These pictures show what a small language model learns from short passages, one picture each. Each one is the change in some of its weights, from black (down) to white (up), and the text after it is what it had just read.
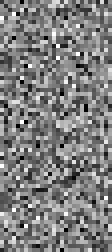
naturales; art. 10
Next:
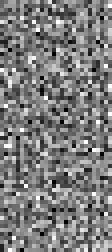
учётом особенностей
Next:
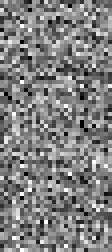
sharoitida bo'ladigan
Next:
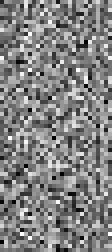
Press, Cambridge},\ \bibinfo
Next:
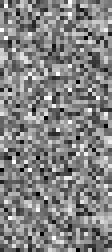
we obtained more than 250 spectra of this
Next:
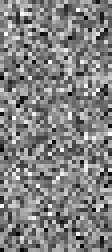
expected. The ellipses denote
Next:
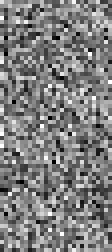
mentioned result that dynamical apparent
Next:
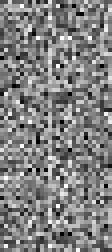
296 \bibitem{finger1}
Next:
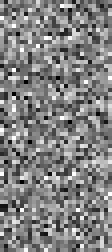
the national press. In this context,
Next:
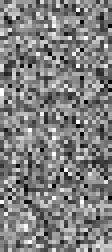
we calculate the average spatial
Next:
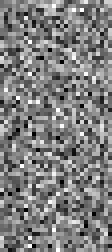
será posible avanzar del
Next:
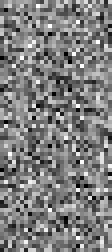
because the timing solutions were
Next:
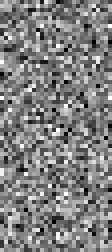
устойчивой репутации
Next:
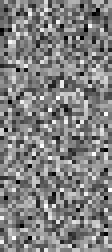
other topological quantities have been
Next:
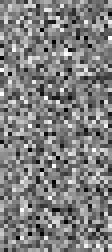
виявляється у
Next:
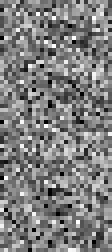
implementará durante 12
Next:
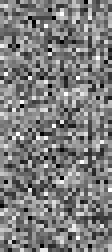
g‘alaba qozonishiga
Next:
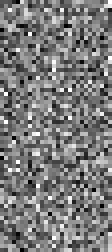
This holds in particular for the
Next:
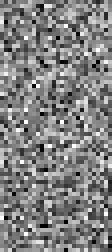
für die verschiedenen
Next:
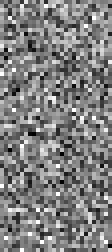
éticos, a lealdade e a
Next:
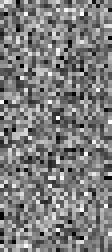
\\ \enddata \tablecomments{\\
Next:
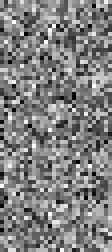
direniş en yüce
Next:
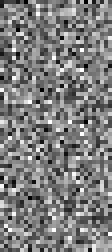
of the dimerization $\epsilon$ is
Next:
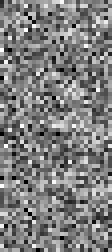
o'zaro manfaat
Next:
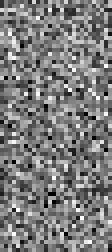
are offset from the center by
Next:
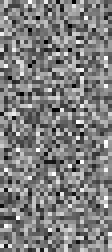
of the parameter(s) from the observed
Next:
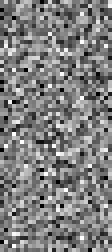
Учитель создает нацию
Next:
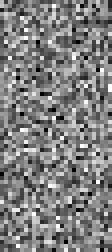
Gil (2012) têm como
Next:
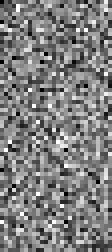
flux values it is necessary to
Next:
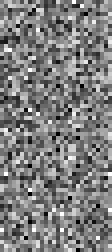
without RFS, regardless of
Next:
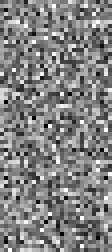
magnetic field so that its optimal
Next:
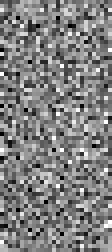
and $R$ parts correctly.
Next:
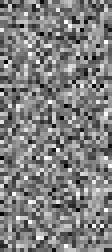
different regions of stable timelike
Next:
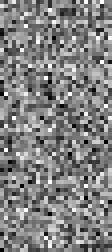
diskriminierend? Es
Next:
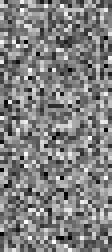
Юртимизда нашр
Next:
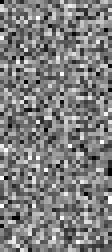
and it can be determined by fitting
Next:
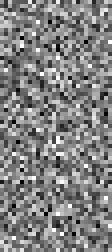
por mais 4 ciclos.
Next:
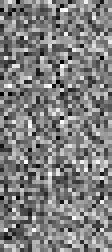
layer is marked in blue,
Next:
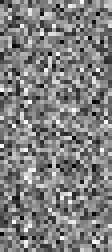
lógicamente a los delirios
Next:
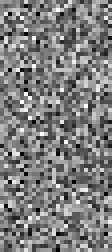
yilga nisbatan 41
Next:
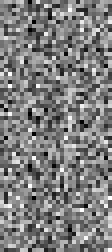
when $x_K>x_T$
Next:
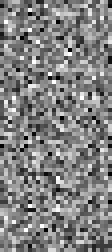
на опорных участках.
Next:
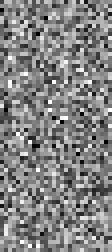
start overlapping with each other as
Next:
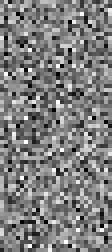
analyzed the structural features
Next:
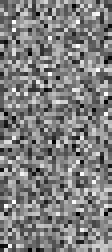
Thus, the wave functions are
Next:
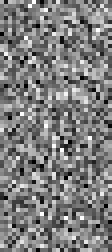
cerraba la boca sur
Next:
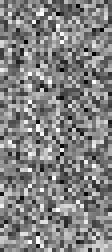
il quale lo spreco è
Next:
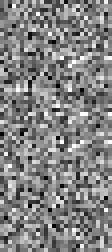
the low-energy nuclear
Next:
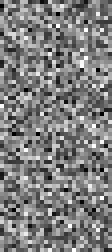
yang ditunjukkan
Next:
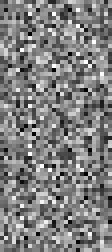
15. Помозова Т.П.,
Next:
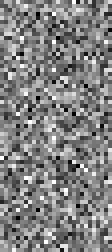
philos. sciences, professor
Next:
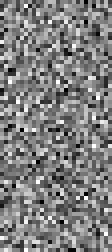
attendu d'eux et
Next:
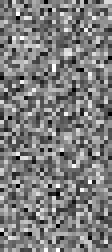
povo, que não o havia
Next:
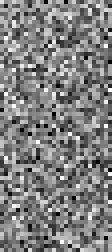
та балету ім. Т.
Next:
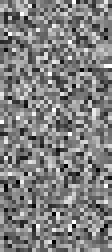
of important 4-loop problems {\tt
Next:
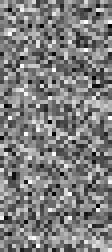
escolhidos desta vez eram
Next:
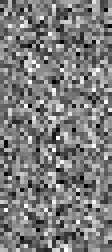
solo queste 2 pagine se la
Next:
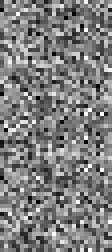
Etkiler Mesleki
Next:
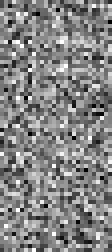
chiqib, uy parrandalarida
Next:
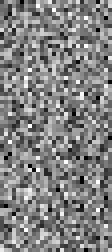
small gap between Nambu phase and
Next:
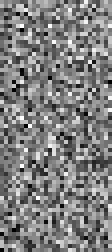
modeling shown in Figure 4, which
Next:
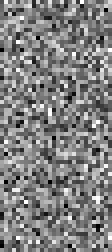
continuo nell'intervallo
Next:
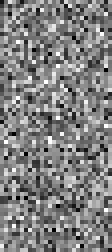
directions in the observer's sky
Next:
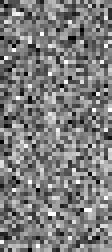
Electric Company, and was
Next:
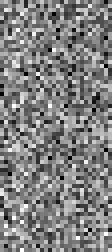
with drops of condensate and any
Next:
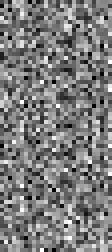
Выбор матричного
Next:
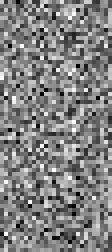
and we obtain -87.78
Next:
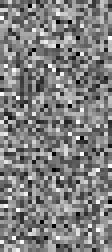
д-ра пед. наук. –
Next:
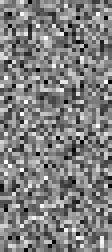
Mansurovna The role of
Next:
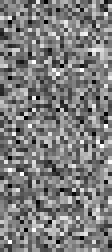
field gives higher $H_k$ in
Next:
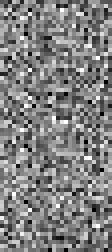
kelishuvlaridan biri
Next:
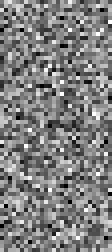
inspecting chiral sectors
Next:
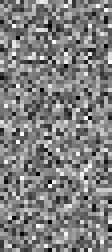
до професійної
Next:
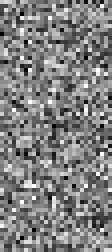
yang mencakup masyarakat
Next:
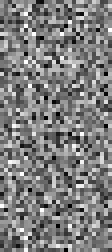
the so--called $4-1$ and
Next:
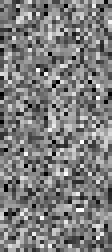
the Bloch point (black dot),
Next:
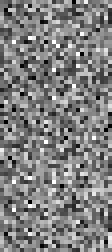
A. ; MAIA, L.
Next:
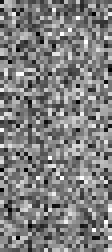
at the time of writing, includes
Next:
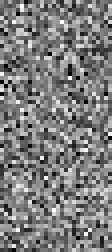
our recovery, where we can resolve
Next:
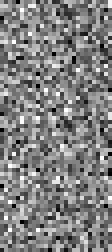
чтобы согреться?
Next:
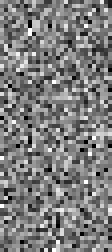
завданням, яке
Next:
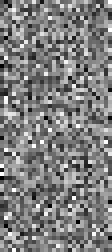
of each retained CSI sample and
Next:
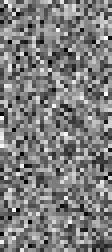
a mismatch between the event rates
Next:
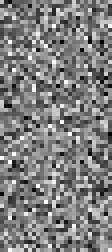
que tanto a presença da
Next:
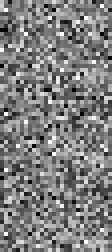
columns and rows under dark
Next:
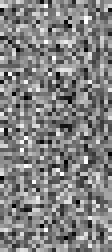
фойдаланиш ҳамда
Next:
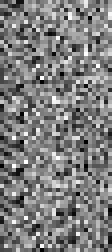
BG, CH, CZ,
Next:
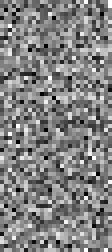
acadêmica junto a
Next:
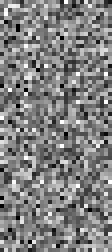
and relative humidity, wind
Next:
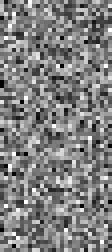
У зв'язку з
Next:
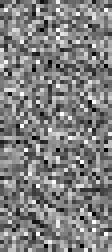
como una preocupación que concierne
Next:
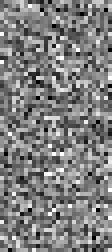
va adabiyoti kafedrası
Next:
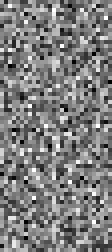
sociedad y con el medio
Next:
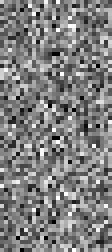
um dos itens do framework
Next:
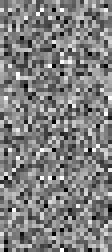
nested formulae, we
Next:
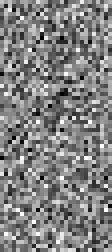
barcha xizmatlarning 32%
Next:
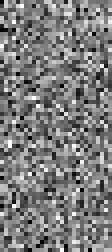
the statistical errors. This indicates
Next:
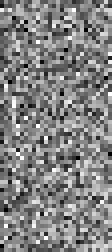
inside the barrier, which is
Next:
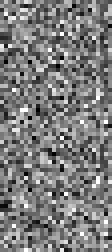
continue pilotée par les
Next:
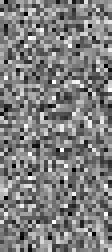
Лайонз Дж.
